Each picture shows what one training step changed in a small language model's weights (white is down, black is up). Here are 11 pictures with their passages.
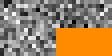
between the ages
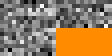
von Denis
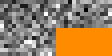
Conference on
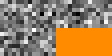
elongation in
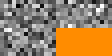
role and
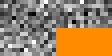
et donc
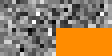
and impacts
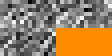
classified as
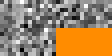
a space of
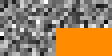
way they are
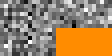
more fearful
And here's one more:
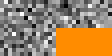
section 2
